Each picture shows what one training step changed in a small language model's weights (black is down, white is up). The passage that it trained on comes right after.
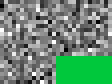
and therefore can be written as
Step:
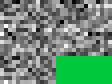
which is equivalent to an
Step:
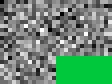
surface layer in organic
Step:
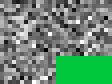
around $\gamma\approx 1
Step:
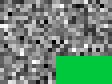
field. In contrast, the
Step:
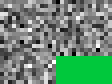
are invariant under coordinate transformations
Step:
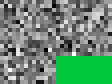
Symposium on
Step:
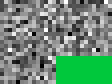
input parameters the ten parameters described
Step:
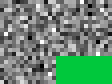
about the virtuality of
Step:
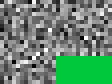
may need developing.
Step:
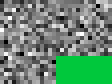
of molecular systems. \newblock
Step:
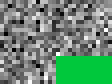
Belle uses a data sample
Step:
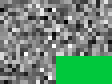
The advantages of this
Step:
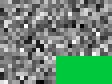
L\cdot \sigma L
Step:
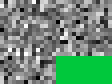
A tanáron is
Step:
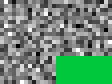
to document it, it will
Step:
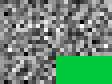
vertical axis measures the
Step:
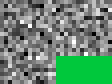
Their measured resistance value
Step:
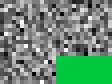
types de règles
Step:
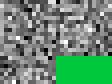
process of nucleation; in
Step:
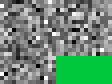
entre os dados e a
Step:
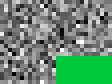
o nidos. En
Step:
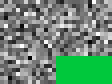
propagation, antenna pattern
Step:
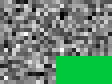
electromagnetic decays. The
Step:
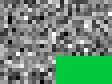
non-linearity parameter is
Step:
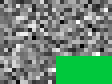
reduced level. For example,
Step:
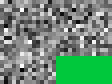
nashr etilgan
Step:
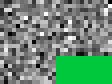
bo'yicha „ синий
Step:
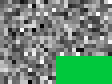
object $G_{\text{
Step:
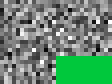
escucha de esa
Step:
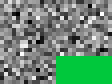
uchun xom ashyo
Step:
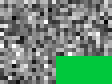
contours show the
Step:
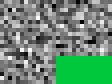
highest electromechanical
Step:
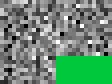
transient magnetar is
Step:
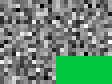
yuqori natijalarga
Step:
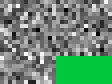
у дітей
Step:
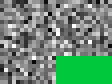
the observed and best-fit
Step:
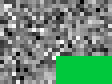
[Heisler and
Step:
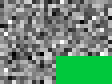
não se dão conta
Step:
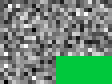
ва олижаноб
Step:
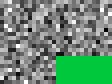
Other meta data,
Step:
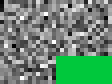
was taken into account.
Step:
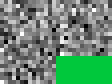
York: Cambridge
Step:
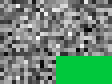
постах, где
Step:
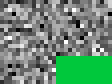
validation against field data from
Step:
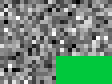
novelty checker that further
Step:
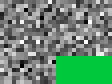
suyultiradi va
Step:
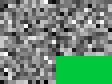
considered jammed packings of
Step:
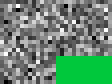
хвилин на
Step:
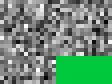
rewritten as
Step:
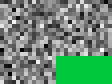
cv Stoneville
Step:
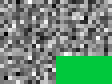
propia experiencia,
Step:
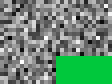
any significant changes due to
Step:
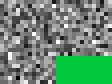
of the chaos
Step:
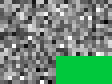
elementos que caracterizam
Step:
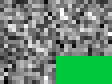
the CDF for different cell
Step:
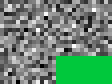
shared by distinct sources,
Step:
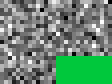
of $m$ and
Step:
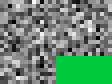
simulated intensity profiles, shown in
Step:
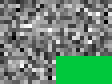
год. То
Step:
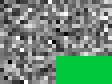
developed computerized gel analysis
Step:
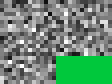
the controlled-NOT
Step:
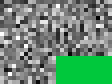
main areas of their application
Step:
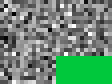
similar visits in the
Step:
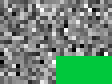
Although children's
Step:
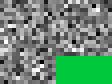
the maximum damping rate
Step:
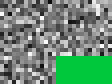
maps underestimates
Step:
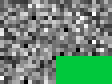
After the RyR is
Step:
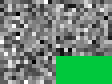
{author} {\bibfnamefont
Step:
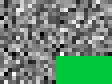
yoshlarni sportga
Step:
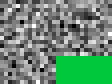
Carlo sample of triple
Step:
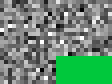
the field enhancement generated by
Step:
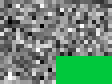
folk art, which
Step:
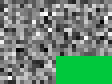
mapping them to the most
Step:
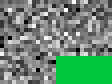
durch schwere
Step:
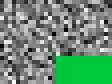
only on those of its two
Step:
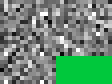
hajam mortos e
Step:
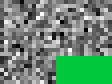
0). The above results indicate
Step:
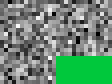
superimposed onto an
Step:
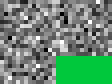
samarali ishlab chiqilgan
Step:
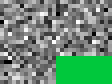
A number of previous studies have
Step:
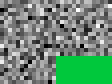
The Microsoft
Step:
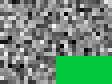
for massively parallel WDM
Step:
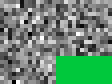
: электрон.
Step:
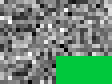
error distribution pattern demonstrates
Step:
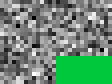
سبق أن
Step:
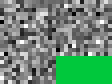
M.: Publishing
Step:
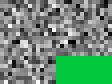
(a) of density of
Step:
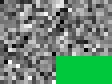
volume-limited samples with
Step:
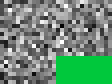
mains répétée
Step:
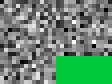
reduced drive currents.
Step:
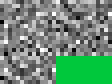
RGBA amplitude corresponds to
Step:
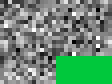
En la actualidad nos
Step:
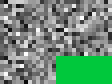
Нельзя не
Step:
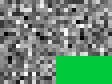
studiază, i
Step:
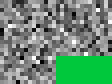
the observed value is very
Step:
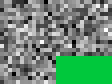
the second-class constraints
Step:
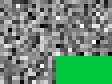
|y \oplus
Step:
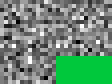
assisti-lo ou
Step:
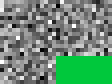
paper and discusses future directions
